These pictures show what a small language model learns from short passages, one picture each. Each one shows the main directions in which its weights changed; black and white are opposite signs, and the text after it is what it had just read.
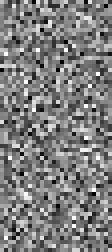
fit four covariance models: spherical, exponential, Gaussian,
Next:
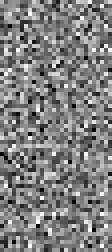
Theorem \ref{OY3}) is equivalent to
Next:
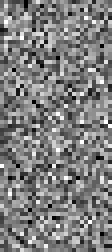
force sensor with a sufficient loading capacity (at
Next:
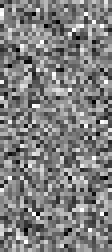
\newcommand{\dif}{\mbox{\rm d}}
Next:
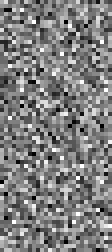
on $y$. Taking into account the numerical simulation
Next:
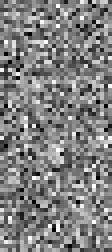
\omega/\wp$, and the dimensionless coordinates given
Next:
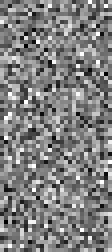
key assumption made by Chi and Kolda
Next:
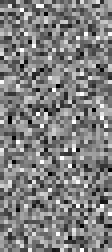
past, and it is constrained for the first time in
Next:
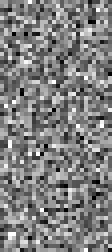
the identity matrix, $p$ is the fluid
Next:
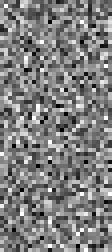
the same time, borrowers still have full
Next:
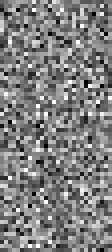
themselves, we feel it is safe to
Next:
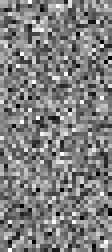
a complex variable $z$. The formulas for the generators
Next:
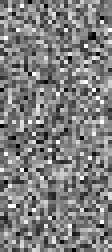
$\Tcoh$, the response functions mostly contribute
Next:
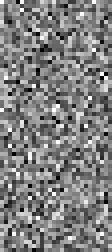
an element $ w\in{\bf X}$, if
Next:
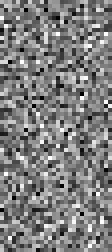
\label{exact sequence of cokernel of
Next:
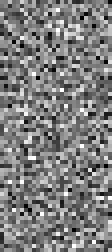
while \cite{MathBlock} denied
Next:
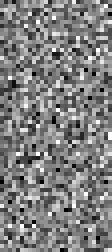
which contributes to strong peaks in the power
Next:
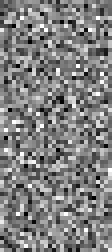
subsection 10.1 we observe that if we in
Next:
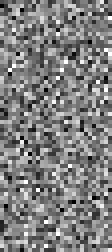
permanent magnet objective lens.**
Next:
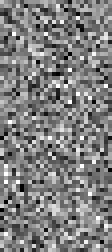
For this reason we are interested in understanding the Banach
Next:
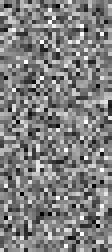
For this reason the systematic computation of FIs is
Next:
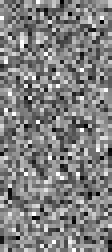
the coordinates. \end{exam}
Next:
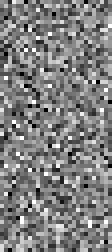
have been proposed by considering the reasons that cause
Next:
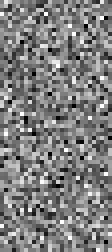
in \cite{kn}, of course. ) The
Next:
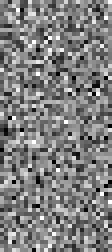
Gilbert \cite{Ba1}, which provided
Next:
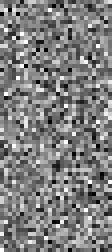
Mehrenberger, and Francesco
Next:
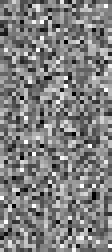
one sided tests) as Bonferroni
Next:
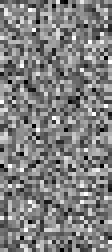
CNN(x) = K x.
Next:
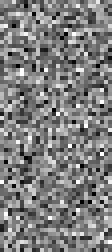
replace $\aprogress$ with random bits.
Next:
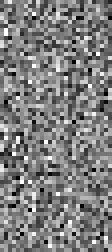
of the INS spectra by a CEF model
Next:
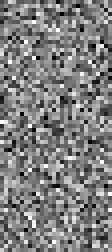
\begin{figure} \begin{center}
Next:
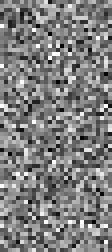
A., Wingberg K.: Cohomology
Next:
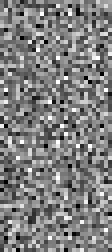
for the problem. Scenario trees are adopted
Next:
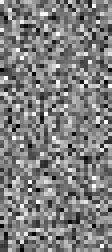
(\ref{introduction:p}) and
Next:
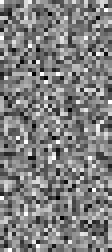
guarantee the highest performance for light-harvesting
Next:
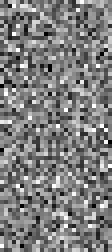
\node[align=center] (p1)
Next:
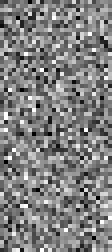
inverse radius of this circle is $\sqrt p$. Moreover
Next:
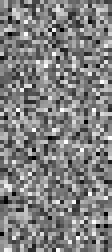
be the vertex of $\Ga(f)\cap
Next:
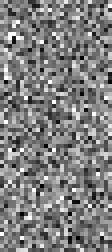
\int_{\Rt} \partial_t
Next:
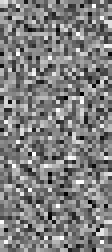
arrow borel} shows that the meager ideal and
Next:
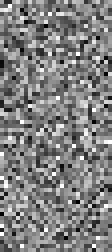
Sum \cite{su15} has established an
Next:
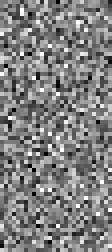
time $n$. The simple random walk on
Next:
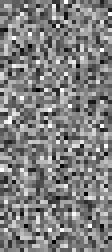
$\sigma (600)$ potential. \vskip
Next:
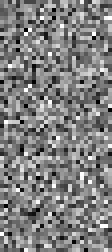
activity in different laboratories is underway.
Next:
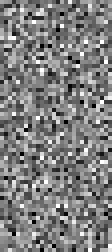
always". \begin{definition} (1)
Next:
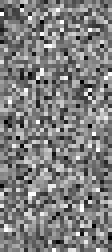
models. Measurements of excited
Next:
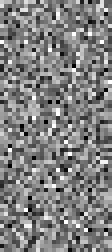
convergence in the chosen spatial grid. With the
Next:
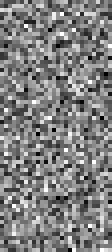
to prove that $\mu^{-1}(\beta)$ is
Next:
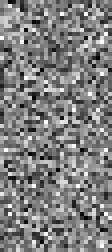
%[section] \newtheorem{remark}{Remark}
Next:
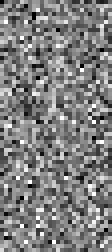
guaranteed. This conflicts seemingly
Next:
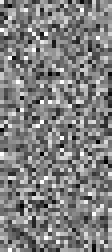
defined similarly. The first goal of this paper is to
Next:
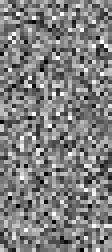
\begin{enumerate} \item $\theta$ is
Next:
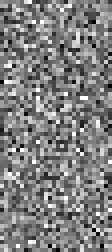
every $r \in \bN$, there is
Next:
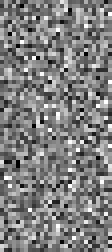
indecomposable by Proposition 2.6. This
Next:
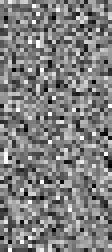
we have to perform a QR decomposition \[
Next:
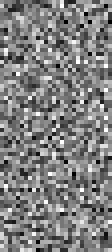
the context of the 1D acoustic problem,
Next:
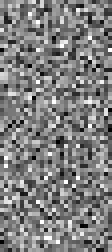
parameter estimation of anomalous coupling using {\em pseudo data}
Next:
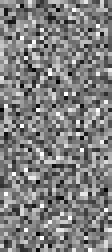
effort in areas of less interest. As such we
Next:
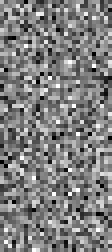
exhibits the following properties for the flux ratio as a function
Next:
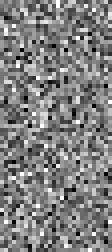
Thus $D$ is an EDM of embedding dimension
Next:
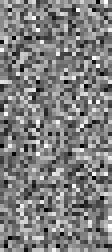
COVID-19 pandemic around the
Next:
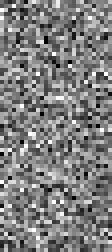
\label{de} \eeq Taking into account
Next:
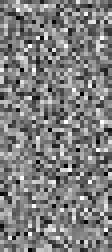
quantum cohomology. This turns the complex cohomology ring into a
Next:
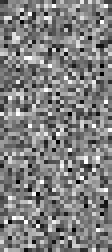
paper. According to the adiabatic
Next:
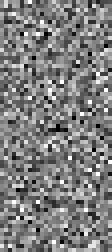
is the spherical harmonic of degree $l$ and order
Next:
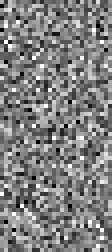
the band-edge model $H_{%
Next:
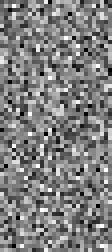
(nm) (from RHEED) |
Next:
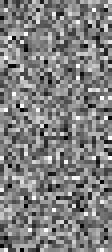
the tangential derivative of a simple layer potential.
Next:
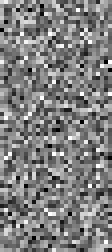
general products of tensors, we determine that the
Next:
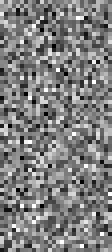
Open human mobility data is considered an essential basis
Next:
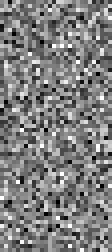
g_U\;, \end{equation} then
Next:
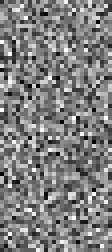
shot noise (\ref{eq:linewidth2})
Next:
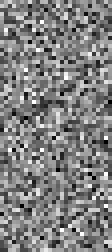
is a neighborhood $\mathcal{U}$ of
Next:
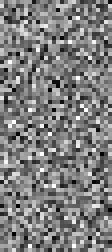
full line $\omega$; dotted line $\rho^+$
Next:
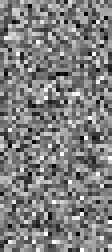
a certain subgroup $H$ of $G$ can
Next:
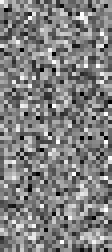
the convective pulse, just after the split,
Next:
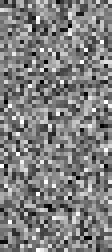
$z$. We can fix this dependence with the help
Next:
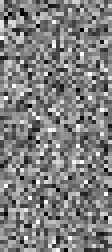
ion. Furthermore, the shared motional modes can
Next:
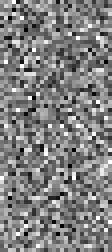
bound for the number of lenses in a family
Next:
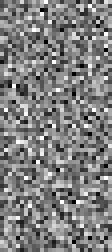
has been highlighted in neutral objects of zero
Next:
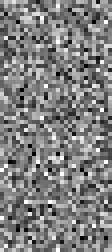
(see Proposition~\ref{prop:characterisation
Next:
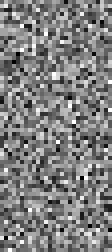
do not project to a point in one of the factors
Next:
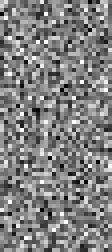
an interacting system. To be specific, we study
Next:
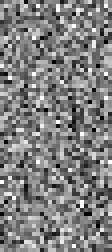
\subsubsection{Analysis of type CK
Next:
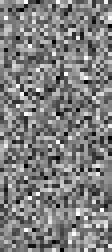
definitions of $H_n^a$ and
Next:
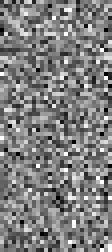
Ambj{\o}rn et
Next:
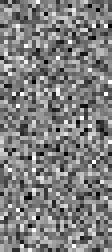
continue work towards improved formulations for the definitions of the
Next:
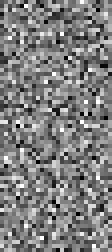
arbitrary geometry. In the presence of high-quality
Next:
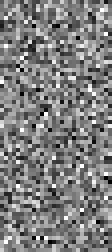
theorem. Similarly, one can weaken the hypothesis that
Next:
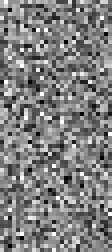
of a commutativity graph with $5$
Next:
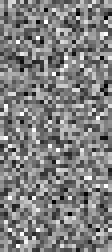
neighbor couplings within the anchor groups and
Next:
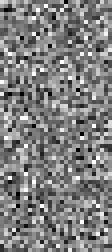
present until 12\,UTC at all points (dashed
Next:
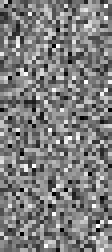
trends are discussed only qualitatively and in the
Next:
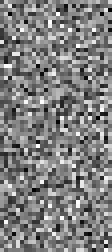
from partial Cauchy data (see for exemple
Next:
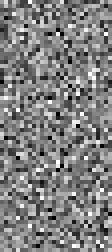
$M^n$ that are mapped by
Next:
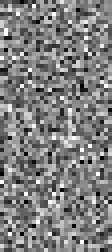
of a multifractional Brownian motion, and
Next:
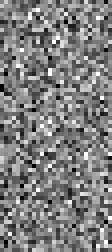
Machine learning algorithms can now outperform
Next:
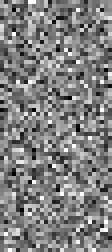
La Sala[4], Mauro
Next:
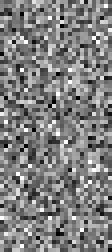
0.7 W. Under bistable conditions the
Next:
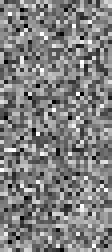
sensors of the fiber (the diamond)
